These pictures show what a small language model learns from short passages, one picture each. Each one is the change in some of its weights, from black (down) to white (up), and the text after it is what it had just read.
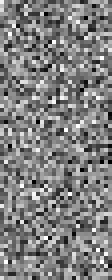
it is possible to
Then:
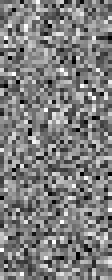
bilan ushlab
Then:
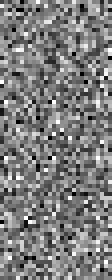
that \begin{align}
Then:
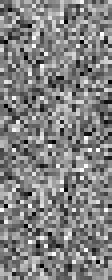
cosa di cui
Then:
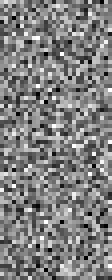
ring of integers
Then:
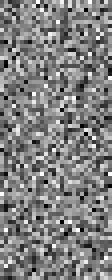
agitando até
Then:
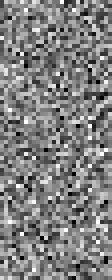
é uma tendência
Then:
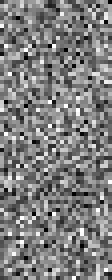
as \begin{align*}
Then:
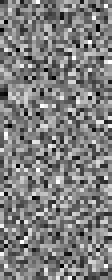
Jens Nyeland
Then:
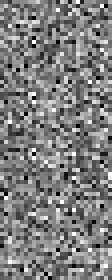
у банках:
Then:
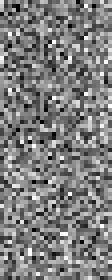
is selected.
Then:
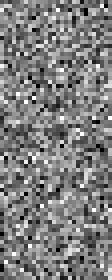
нові прилади
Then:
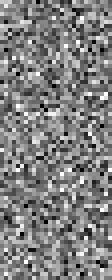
que o Quinta
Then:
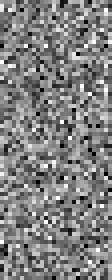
du referee -
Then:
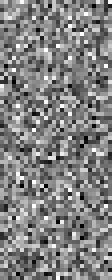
view, it is
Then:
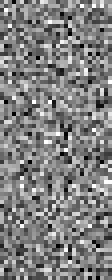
\subset \Delta&:
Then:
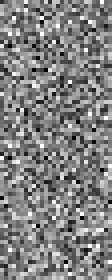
is the standard
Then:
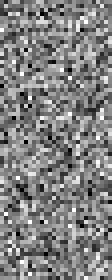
_{\theta -\varepsilon
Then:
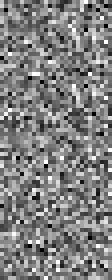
can be found for
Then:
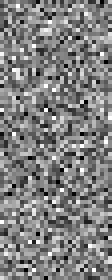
easiest way to
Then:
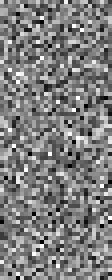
the {\em differential
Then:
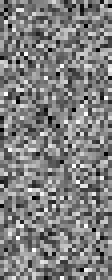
for Brexit
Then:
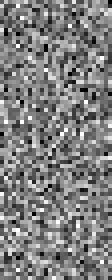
se expandió
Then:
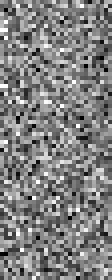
Mathematics of
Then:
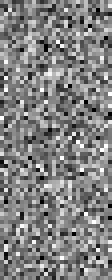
faire appel
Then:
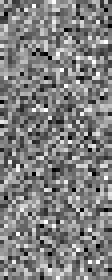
Dessa forma, a
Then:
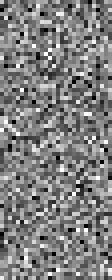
We will define new
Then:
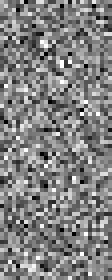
violation of
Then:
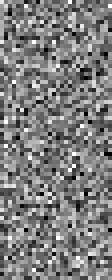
methods approaches*
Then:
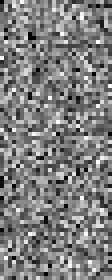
on each of them.
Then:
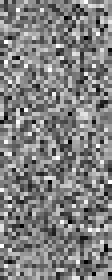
described. In
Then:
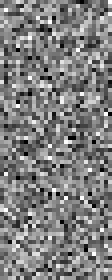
moderno, no
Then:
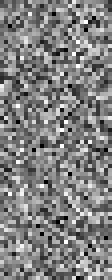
vivo*, existen
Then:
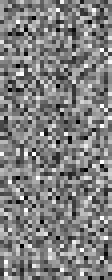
и переменной
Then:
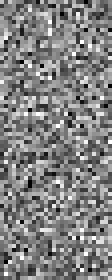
Center for Mental
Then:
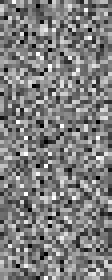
we can prove that $\hat
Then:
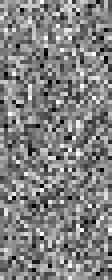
the magnetic
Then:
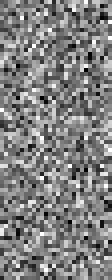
places finies
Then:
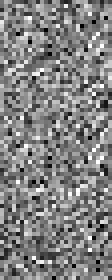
- Incidência de
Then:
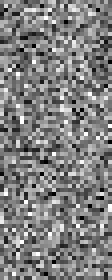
or drift term
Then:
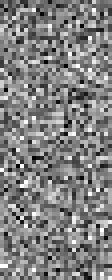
a sequence $y_n
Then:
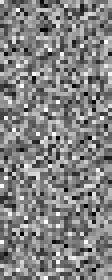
now decide
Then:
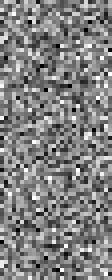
en un proceso de
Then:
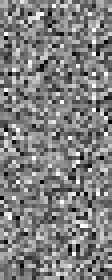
and $q\notin
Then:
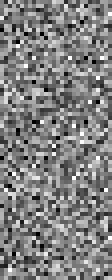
instrumento de
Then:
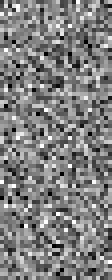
di sekolah
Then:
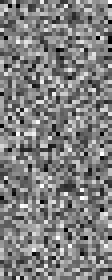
Arbeit in
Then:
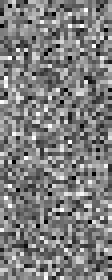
second kind defined in
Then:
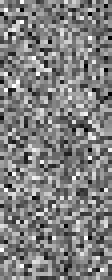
in any consecutive
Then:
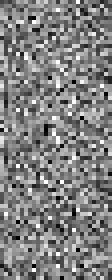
Харкова та
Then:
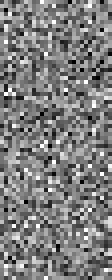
la concurrence et
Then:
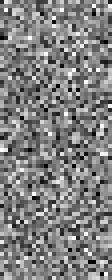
Bezug zum
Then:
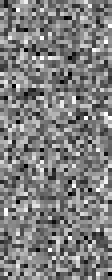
studied (see,
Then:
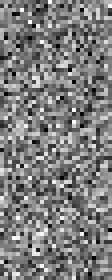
və bunun
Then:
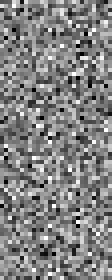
we have $3\leq
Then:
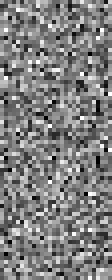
know that \[
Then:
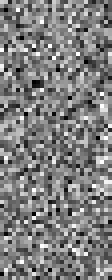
\end{proof} In
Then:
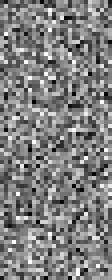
$h=ab$ for
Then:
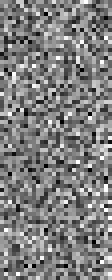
transformable measure
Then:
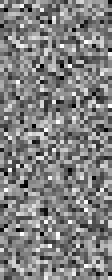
when Player 1
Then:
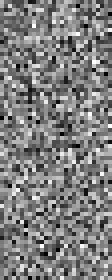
modification to the
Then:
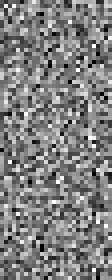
k_r I &
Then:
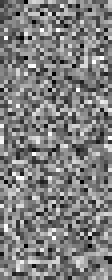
size of the systems
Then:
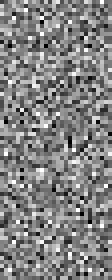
$X$ is the
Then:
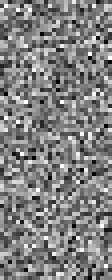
& Pandyak,
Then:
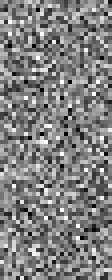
section is to present the
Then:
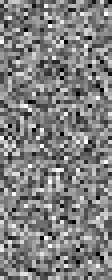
recent characterization of
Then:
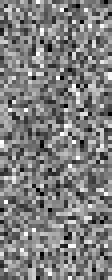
a focus on the
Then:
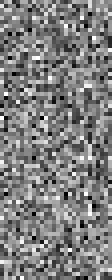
it contains subspaces
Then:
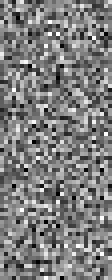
of interest under which the
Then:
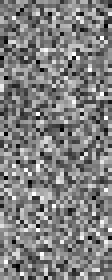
Excel va
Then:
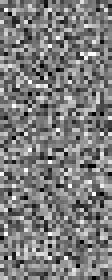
meist problemlosen
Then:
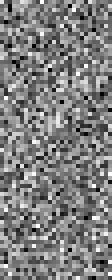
polynomial identity is called
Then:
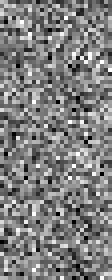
plano de datos
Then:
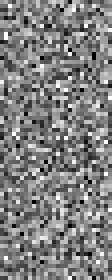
which exponentiates
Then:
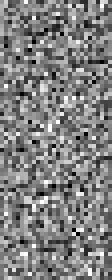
clínico e
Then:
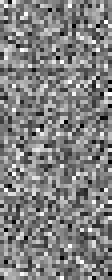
infinitely many
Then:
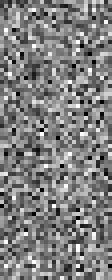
of $f$ in the
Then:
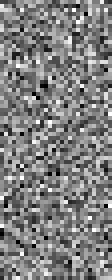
to that of lemma 3
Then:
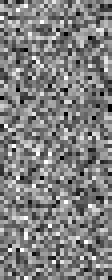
any finite dimensional subspace
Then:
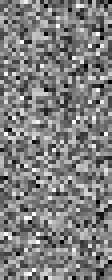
in $\RR^N
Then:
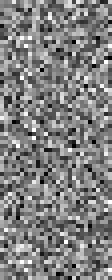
Food products are
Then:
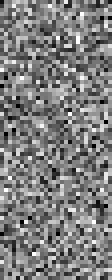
result. To this
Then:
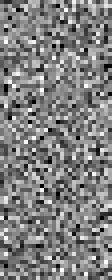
1]{ati} the
